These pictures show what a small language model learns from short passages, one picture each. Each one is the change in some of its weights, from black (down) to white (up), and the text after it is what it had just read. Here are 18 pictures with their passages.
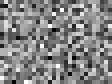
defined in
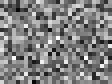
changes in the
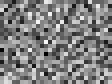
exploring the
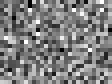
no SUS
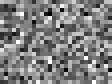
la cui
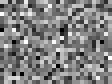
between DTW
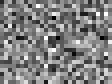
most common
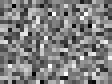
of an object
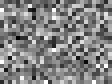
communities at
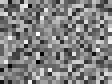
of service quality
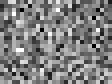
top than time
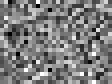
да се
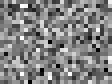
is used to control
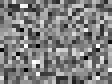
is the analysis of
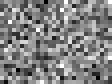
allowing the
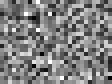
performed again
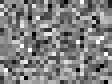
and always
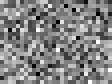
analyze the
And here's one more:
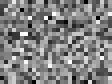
is planned
